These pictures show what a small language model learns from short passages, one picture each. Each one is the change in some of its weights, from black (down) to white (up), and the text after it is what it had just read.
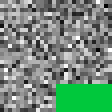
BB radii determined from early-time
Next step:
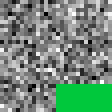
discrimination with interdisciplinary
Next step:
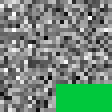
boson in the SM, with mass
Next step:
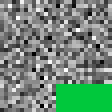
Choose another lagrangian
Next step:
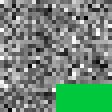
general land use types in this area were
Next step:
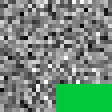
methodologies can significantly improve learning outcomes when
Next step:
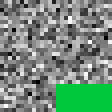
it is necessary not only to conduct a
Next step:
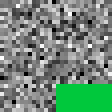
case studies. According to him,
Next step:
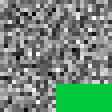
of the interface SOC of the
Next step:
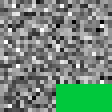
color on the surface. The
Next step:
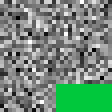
Herbal medicines have gained
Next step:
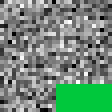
The most common molecular lines usually observed
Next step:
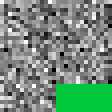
IMR-32 cells is due to
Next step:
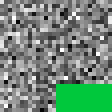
with the first question). Another
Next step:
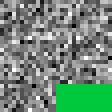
structure of the vortex tangle,
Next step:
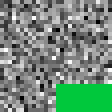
and can be removed. In order
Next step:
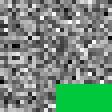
No attacks within bounds. Fig
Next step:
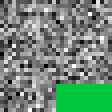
tensor of an asymptotically
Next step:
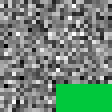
current of e-bubbles by
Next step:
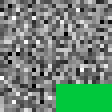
management. The consistent energy management capabilities of
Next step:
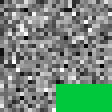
With a smearing matrix close to
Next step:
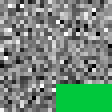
uniform distribution on the interval
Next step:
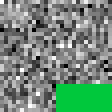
besides other byproducts,
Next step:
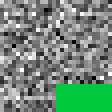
p revealed indirect genetic
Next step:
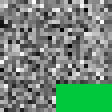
corresponds to the shift that best matches the
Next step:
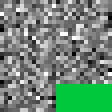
when, following a surge in
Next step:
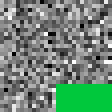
a right open helicoid into the surface
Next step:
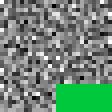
these months, 70\% of the
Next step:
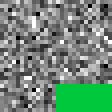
fixed $\la_i$. We can
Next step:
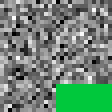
even in the age of Ibsen or
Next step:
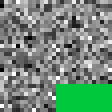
a third of the number of covariates
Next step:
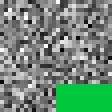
are caused abnormal brain
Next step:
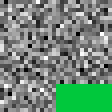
and other natural conditions (droughts,
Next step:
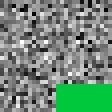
and industry. As future research
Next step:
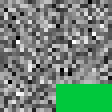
subtracting this model from the data.
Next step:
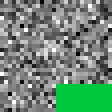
to the nonrotational BTZ
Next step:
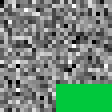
assigned as Manager under
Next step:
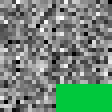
*whether the Republic of
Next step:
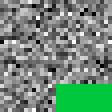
strong coupling constant $g_S$ has
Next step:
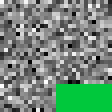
to what she calls the severity of
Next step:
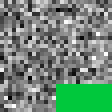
formalism it is not possible to fit
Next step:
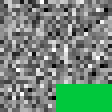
this gap, distinguishing models
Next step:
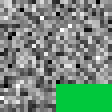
result after using two operators. Fig.
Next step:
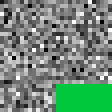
poses challenges. The issue of
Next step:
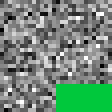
duration >8weeks Yes
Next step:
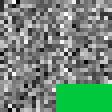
2023). Those investors in such
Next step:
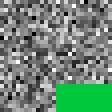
externally covered with a
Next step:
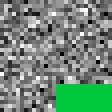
a magnetic field $B$ parallel to
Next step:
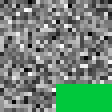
with other specific targeting agents in
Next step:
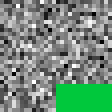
different values of $V$ at fixed
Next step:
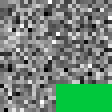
classified into two major categories:
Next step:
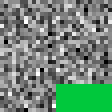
3-dimensional motion capture and force data and
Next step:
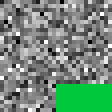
be contaminated by the presence of
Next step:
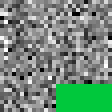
the results. The horizontal axis
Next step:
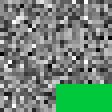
and interparticle origin. When
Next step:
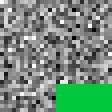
screening, but this was not found
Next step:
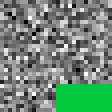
sharing website in
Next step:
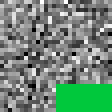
Scheduler is CFQ,
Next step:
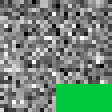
destroyed spatial learning and
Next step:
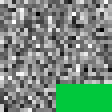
of freedom including photons and
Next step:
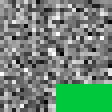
the cases of group B were GATA
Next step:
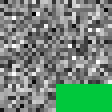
then and now." "For me
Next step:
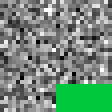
The same result holds for the coupling of
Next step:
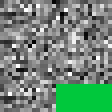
won't use it as a
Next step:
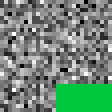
yet entirely novel structural
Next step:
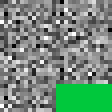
economic and cultural aspects.
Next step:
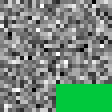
to connect with these relevant stakeholders
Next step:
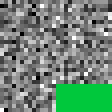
the European open science cloud? And
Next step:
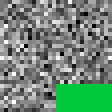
mortality from other causes in
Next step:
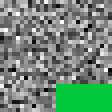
center on students' ability to
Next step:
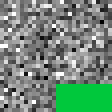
microorganisms. *Biology
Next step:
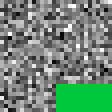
forbids production of resonances with spin
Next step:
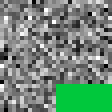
21st century issue the
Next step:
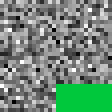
exponential growth of this quantity is
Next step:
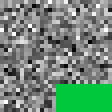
continuous fibers in the terms of their
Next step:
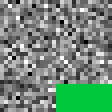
indicators as listed above and the same
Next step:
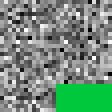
can serve as the generator of coupling
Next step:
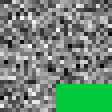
.$ Landau condition is weaker
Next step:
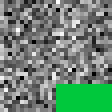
MSME, unemployment,
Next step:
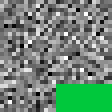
authorship criteria. Most of the
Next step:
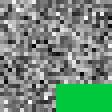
by two-step modified
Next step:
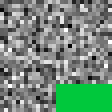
curves represent the spinon and holon
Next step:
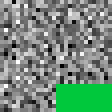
threats. One significant area of
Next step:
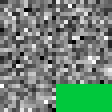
Mismatch:} This error refers
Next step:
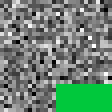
of the Paris Convention
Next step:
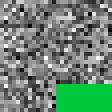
follows: *Cremastus
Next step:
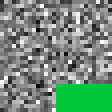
Therefore there is no shortcut to development
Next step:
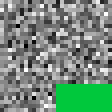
landscape of the region by providing
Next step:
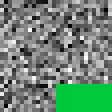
The junction conditions at the boundary determine
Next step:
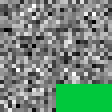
leads – to portion). As long
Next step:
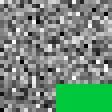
sources, i.e., screen
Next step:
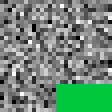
the standard laser. The structure of
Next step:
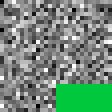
was primarily retrieved from the
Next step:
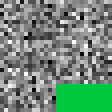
Carlo algorithm that simulates the dynamics of
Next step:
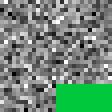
systematic review. *Fertility
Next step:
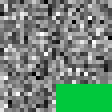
states. However, its drawback is
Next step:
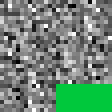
and \textit{throughput} to
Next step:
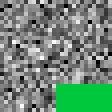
performance of $RMS_y$,
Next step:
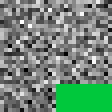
adding the training compute as a control
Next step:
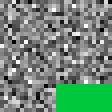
\tag{22}$$ As expected,
